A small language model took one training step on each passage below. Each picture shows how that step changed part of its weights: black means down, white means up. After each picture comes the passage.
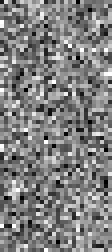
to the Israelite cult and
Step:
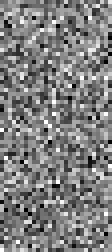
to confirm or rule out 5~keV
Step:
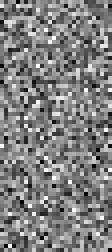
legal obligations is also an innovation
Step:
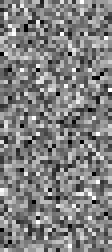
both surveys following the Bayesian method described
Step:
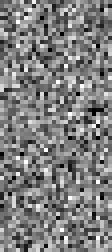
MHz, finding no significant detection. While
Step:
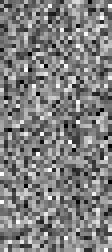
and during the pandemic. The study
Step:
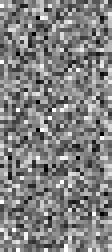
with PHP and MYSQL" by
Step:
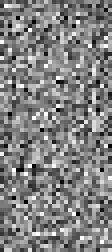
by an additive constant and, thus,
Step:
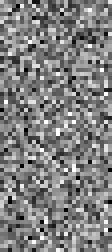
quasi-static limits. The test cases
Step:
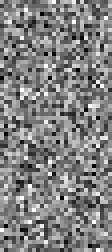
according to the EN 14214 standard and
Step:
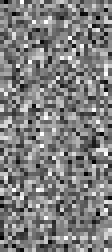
that $\lbrace Y_n(t)_{t
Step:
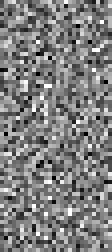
taken on 2011 May~13 after almost one
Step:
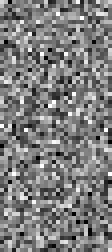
A leader should look for ideas that move
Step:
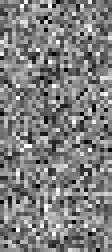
parameters using recursive feature elimination
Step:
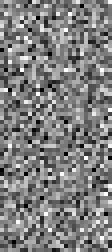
fragmentation. The fractional change in density due
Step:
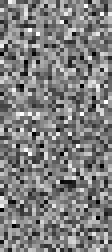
of the individual's age, but exact weight is
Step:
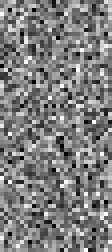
even, $0$ otherwise\\ &\\ \hline
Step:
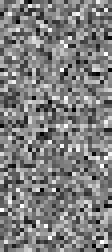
$(u_n)$ is in fact bounded in
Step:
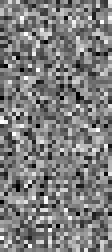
on logical qubits, especially for
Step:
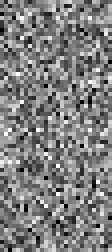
applied for a disease. In both groups,
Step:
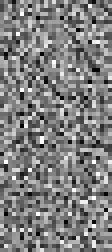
memory and hereditary effects. In more recent
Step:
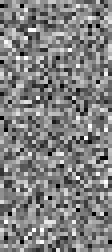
were visible in the area that was originally
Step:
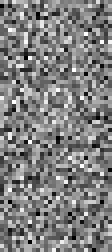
of stars observed by either the CoRoT or the
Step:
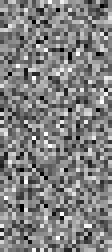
information and clarity. In other words, they
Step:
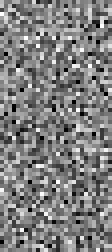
strong rather than as acceptance and respect for
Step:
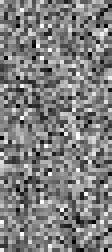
analysis- The following are the major assumptions made for
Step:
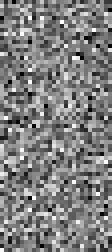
S$ is a radial function defined in such a way as
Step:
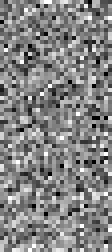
common one is based on Weibull's
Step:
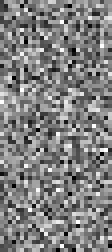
are smaller than the square size. *E.
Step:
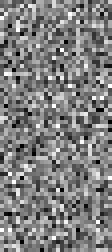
For the plot we have assumed that the
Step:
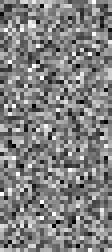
concordance probability. This superiority is
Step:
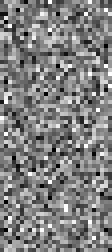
aid in the cancer progression. In the
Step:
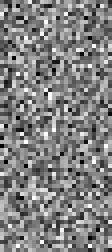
two chords that were in the augmentation
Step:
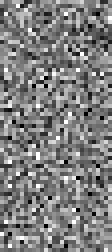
present study was to examine similarities and differences
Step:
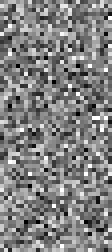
\ref{cor: non-full}, since
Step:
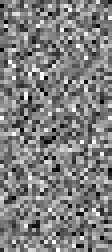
and $D$ fixed. In this calculation the trace
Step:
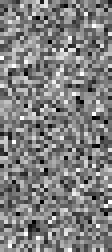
$C_{2r+1}$ induces a map
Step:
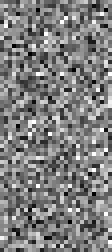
in the stationary state. As a next step we
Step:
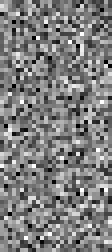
(and access to) sufficient charging facilities
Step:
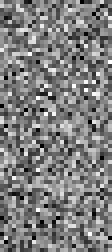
Hall4 and Hall9, respectively. No
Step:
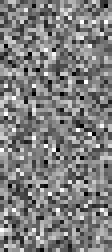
to systems like the shallow water equations on the
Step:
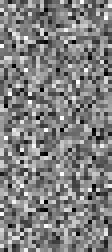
highlight the suitability of green
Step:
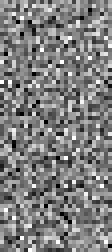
a range of factors, including fluid-rock interactions.
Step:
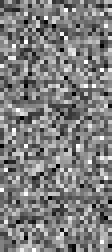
of Proposition 2.4. We prove the estimate
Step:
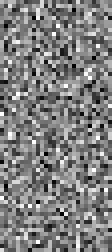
features to a smaller and ideally more target relevant latent
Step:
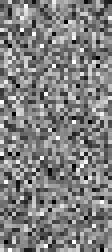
its part of speech (e.g., -ment
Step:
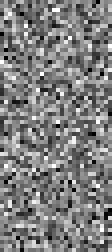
the stripped transaction (which excludes
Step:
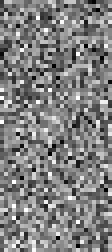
vanishes for all even $j$ except $j
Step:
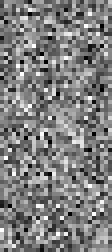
photon carries information on the subspace from which the emission
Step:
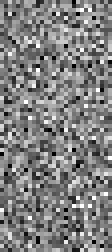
percentage of the hydrophilic block in
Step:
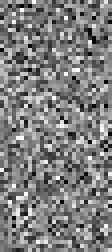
flat number 17. We will be happy to
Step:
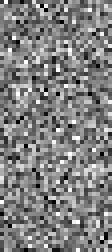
single values; we must think about them as distributions.
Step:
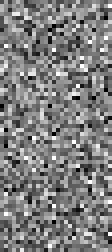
Estimating clonal heterogeneity and
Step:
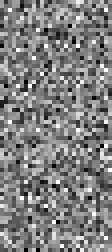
In this regard, this study evaluates the relationship between
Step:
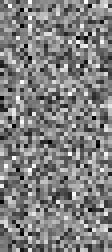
models are trained in a data-driven
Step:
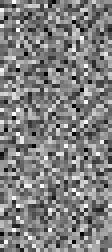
\hline \end{tabular} \caption{ Cross
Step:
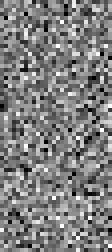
case of the q-Minkowski space algebra
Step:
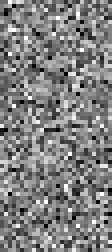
closed $(k+1)$-form $\Omega$ such that
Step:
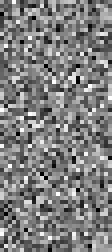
near the origin. This accumulation is an
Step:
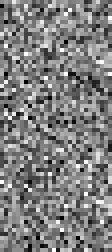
the geometry of a surface, either for research or
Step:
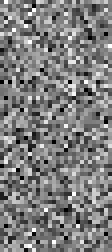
non-unity gain phase-insensitive
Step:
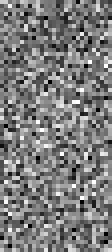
P(z)+\rvol P(-z))$ since by
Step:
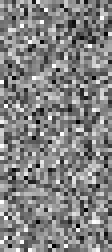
query is not available in QB. In the
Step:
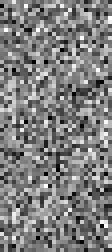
the quantity $\widetilde{\widehat{\cal N}}$
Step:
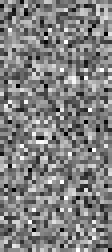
generator set of monomials, and let ${\rm
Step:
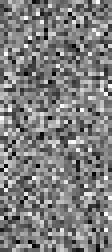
that the tunnel coupling between the adatoms
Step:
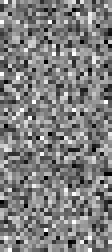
And as Edward Lee from
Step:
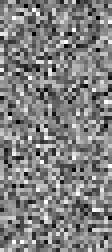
divisors for $\varrho$. \subsection{Resolution
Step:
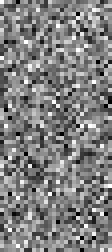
Ravikiran et al.,
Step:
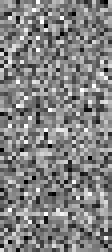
} Figure~\ref{fig:zeros real
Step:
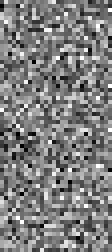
+ SOC + U + magnetism
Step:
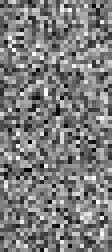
between thermodynamics and dynamics has been achieved as
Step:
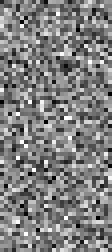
SS-2 model, in conjunction with a
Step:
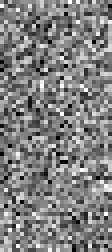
in the growing-network models and the
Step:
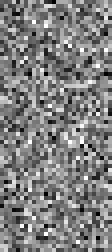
to Matt Baker, Mark
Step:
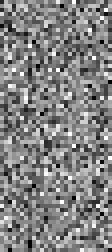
of the management and orchestration mechanisms of
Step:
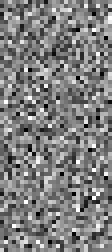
loop. The reconnection events occur in
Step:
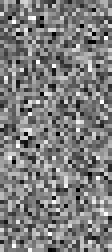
[2-4]. Definition 5. For the differential
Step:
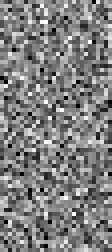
sets in a family}\\ &\text{such that every
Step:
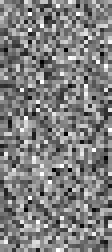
its efficacy before the 4.5 h of
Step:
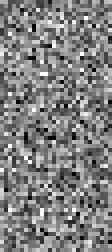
Frequency-Dependent Reflectors}
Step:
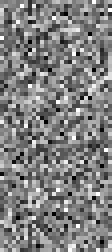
in water-stressed environment. *J.
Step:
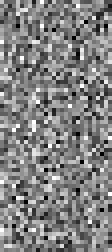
The diffusive motion of the entire,
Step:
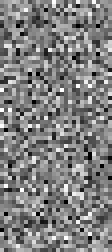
have carried out simulations with a range of plausible
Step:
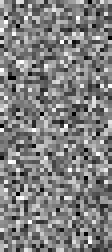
\cite{Kla,Per} and
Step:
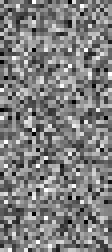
the west, sparsely forested
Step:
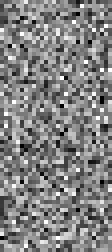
of different branch number. PSNR is
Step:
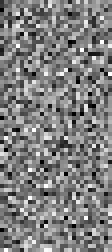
we take into account the energy width of this wave
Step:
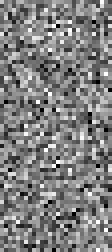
hence, to show that above ``integral'' and
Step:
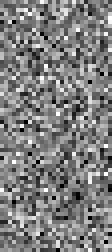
circuit. Photon pairs generated in free space
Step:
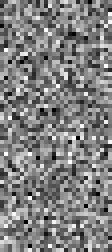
range up to 50 AU/ml is negative)
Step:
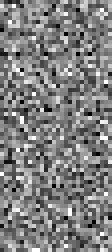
satisfy \begin{eqnarray} && {\bf
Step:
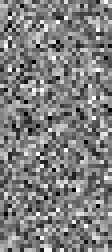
& \cong & \h^\Delta
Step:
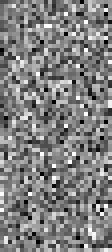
new definition of twist-recurrence. For
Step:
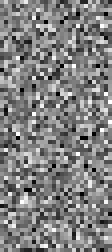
a more realistic description of asymmetric nuclear
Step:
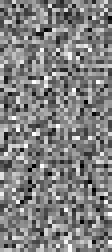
'tell' the present generation lest the
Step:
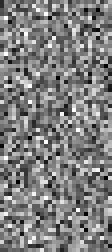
and cities' eco-economic
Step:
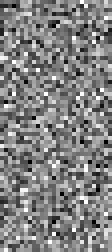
\section{Geometric and Abstract
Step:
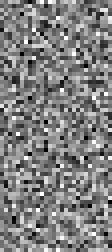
freedom with a periodic drive. We
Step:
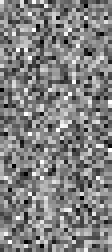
the fact that it describes the long-time behavior
